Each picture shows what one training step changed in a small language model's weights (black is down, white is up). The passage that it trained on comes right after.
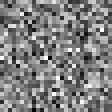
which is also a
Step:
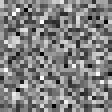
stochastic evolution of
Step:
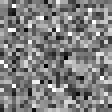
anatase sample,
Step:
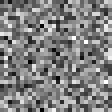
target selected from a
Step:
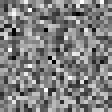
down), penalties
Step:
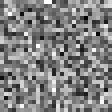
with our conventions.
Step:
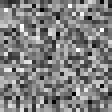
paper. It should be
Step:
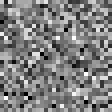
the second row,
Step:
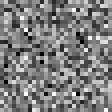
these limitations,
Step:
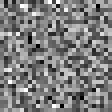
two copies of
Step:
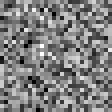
of elements of finite order
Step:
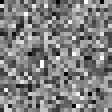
flat lens (solid
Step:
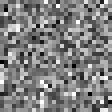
respectively the actions
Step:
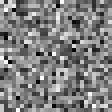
\rho a({\bf
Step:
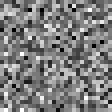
free) uniform lattice in
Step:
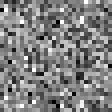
is computationally fast
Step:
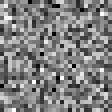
presented here is the
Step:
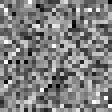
distinct, leading to
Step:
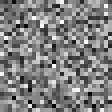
curvature. The gain
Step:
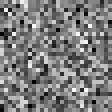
Ann, who
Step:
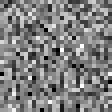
cost is typically
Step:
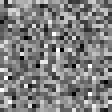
the interaction is small
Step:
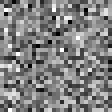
local scales. In
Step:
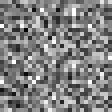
flux density from Equation
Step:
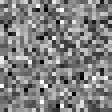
is a general formula,
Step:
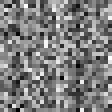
mixing patterns.
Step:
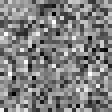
then there is a unique
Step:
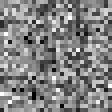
then assumes that
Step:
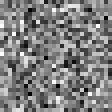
In fact, since
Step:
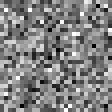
gives rise to exact
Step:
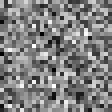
the design and construction of
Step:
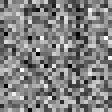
ensures that
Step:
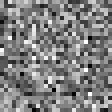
the quench
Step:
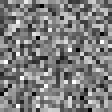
such as neutron
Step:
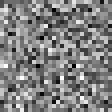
is called ``relative
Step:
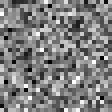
> 0$ there is
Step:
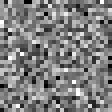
Strang splitting
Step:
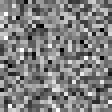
momentum space and assuming
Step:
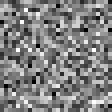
centrado en
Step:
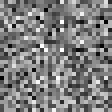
experimental data and analyse
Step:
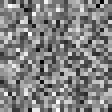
recent generalizations,
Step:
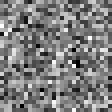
We recall the notion
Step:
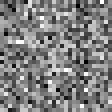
model. Test vector
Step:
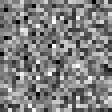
demonstrate that the
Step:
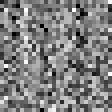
potential. So far we
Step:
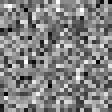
natural generalizations to
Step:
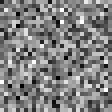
can be identified with
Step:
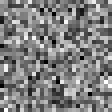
of predicted class
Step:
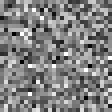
of metric structure: we
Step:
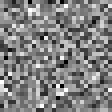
$\lambda \gg
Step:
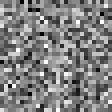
such coupling occurs in
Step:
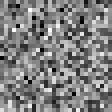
may be required in a
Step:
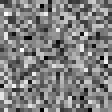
example, as presented in
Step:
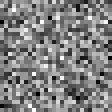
we analyze the
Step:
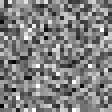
the same results,
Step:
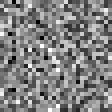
is removed) are
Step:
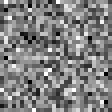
encoded in the
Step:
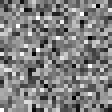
invariant when combined with
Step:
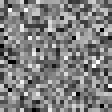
A class could learn
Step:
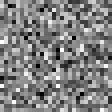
is generated by the basis
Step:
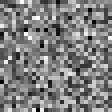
an effort
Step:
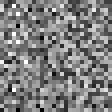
transport. In
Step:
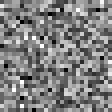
of Optical
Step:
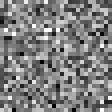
both the absolute
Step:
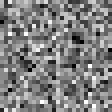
the interacting
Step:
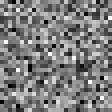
kernel $T$ of
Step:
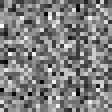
function we may assume
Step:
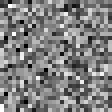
Institute for
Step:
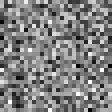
the NICER
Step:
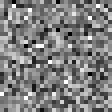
follows: in section
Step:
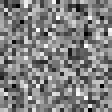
the U.S.
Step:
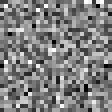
and has been experimentally
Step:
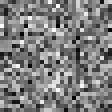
blocked algorithms and
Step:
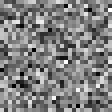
then $G\in
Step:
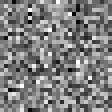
middle panel
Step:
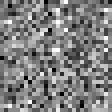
may be possible to use
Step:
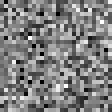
Lipschitz continuous
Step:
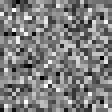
results in a larger
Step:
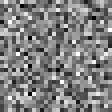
tailored for
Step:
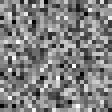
system is in the
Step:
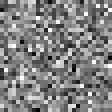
& Derived by
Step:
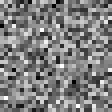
part of the dynamo
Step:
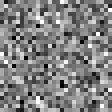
Let $f \in
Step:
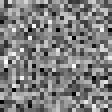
the following form of
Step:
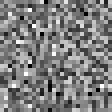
interest: for example,
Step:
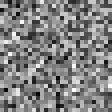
sensitive to the
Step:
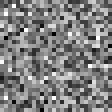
Hamiltonian consists of the
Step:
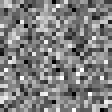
solve the linearized
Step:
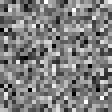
above the disk plane,
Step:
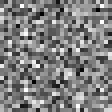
colliding an
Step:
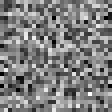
of entire functions of
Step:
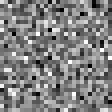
by the Algerian
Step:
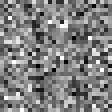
time when the transaction
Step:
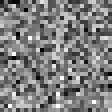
respect to usual
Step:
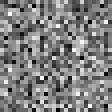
high risk
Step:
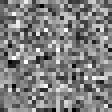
such a way that the
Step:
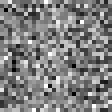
energy its bandwidth
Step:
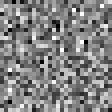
various temperatures with
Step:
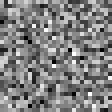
the natural orbital is
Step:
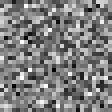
representing a geometric
